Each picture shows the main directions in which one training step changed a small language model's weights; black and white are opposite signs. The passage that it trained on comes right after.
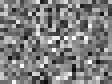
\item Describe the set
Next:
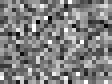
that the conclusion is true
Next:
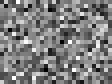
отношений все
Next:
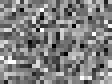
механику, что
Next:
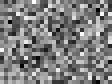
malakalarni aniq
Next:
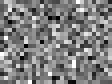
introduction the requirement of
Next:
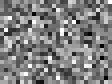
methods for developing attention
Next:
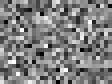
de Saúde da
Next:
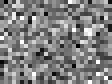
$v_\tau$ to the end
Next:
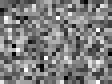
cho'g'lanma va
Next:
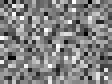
$T_0$ contains no prime
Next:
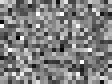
a existir los test
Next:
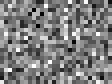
chapters: in
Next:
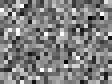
triangle $ABC$ by a
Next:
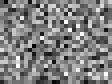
general $K$. We find \[
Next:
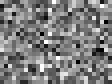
Moreover, \begin{equation}
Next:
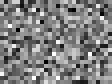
such steady states is
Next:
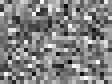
Reshetikhin and
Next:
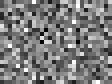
carry the structure of an
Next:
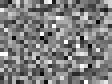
equivalent to the unit distance graph on
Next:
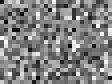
\right) , \qquad
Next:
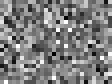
Observe na fala de
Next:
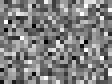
real continuous function $\phi(x)$
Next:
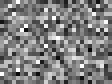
placer sin disgusto
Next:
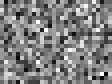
V = 2$, for every associative
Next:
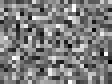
of clarity of the
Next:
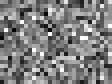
enable the subcycling in
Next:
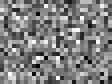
may ichsa qutlug‘
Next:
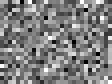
belgilangan standart
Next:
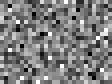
parameter (\eqref{indefsum}
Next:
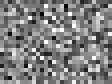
при выращивание
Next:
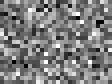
in a short span).
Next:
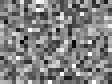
dice que es uno de los
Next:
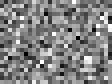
element $U_{T-\tau}$
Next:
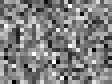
proofs of the positivity of the
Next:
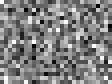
whole, setting a concrete
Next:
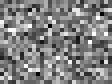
томонини, ҳам
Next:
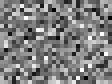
bilan iqtisodiy o'sish va
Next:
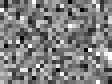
M \to \mathbb{R}$
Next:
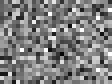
в средней
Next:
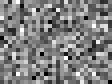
[Kafai, Y.
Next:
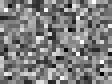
de sus textos y darlos
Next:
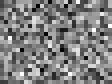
its cells is IDP.
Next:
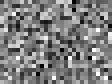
0. Then there is a solution
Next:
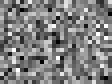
keluvchi omillarni
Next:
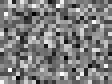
as it at least allow us to
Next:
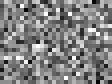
superstable theory $T$ has
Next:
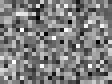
феномену, що
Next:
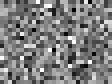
tarbiyasida qadimdan
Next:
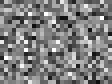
approximation to an ODE model of
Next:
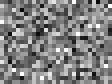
should assume $B_1
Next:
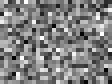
зрения общей
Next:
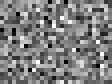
o'z fikriga
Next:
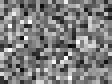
until the 14th of
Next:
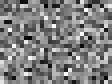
mana mungkin boleh
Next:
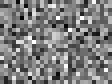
four through strands. The
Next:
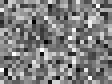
symmetric power of the defining representation
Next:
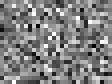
following moves: \smallskip
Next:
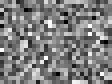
small divisors. Hence,
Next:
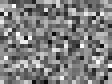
as defined in eq.\
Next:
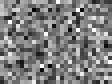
single period framework into
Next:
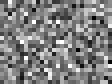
convenience, we provide a
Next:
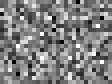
una buena capacidad
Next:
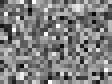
invariants. In our recent
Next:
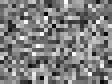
similarly to the classical case,
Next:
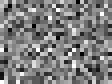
positive numbers that are independent of all the
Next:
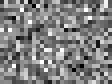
xos kamchiliklardan
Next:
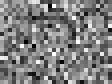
implementation of the finite volume
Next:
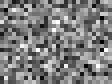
It holds \begin{align*}
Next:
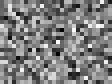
used in the proof of Theorem
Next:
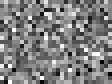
bounded homogeneous structures. For
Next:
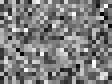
deb ko‘rsatilgan
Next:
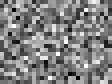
weakly-* converges to
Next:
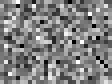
der Digitalisierung
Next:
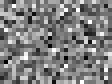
in $\R^n$ with
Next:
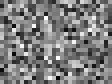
Using the second exact sequence and the
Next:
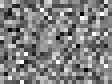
if $A_1 \subseteq
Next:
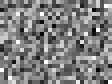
jurídico, entre os
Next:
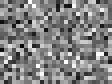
G\"artner Ellis Theorem
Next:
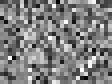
xususiyatlari va
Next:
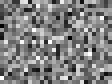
slightly compressible
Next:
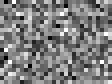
continuous dual has been pointed out
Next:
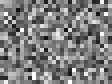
nie wymusza.
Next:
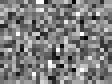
binary encoding of
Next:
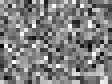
it does not hurt to
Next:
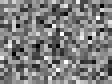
стало використання
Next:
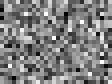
residência, informado que
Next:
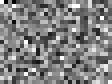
for $p<q$. For
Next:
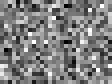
properties of Euler splines
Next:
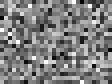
apareix a *El
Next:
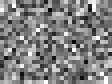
y estilos aplicados en
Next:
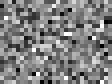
ihrer Raumlage
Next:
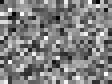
laberinto* (c.
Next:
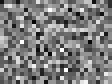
possible to parallelize the
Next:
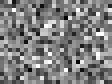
pela geração da
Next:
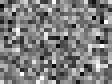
definition, \begin{equation*}
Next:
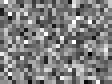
bon sur $X^o$.
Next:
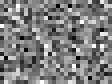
of terms in the expansion
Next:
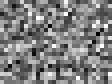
upang makakain ng
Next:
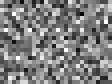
de vegetales,
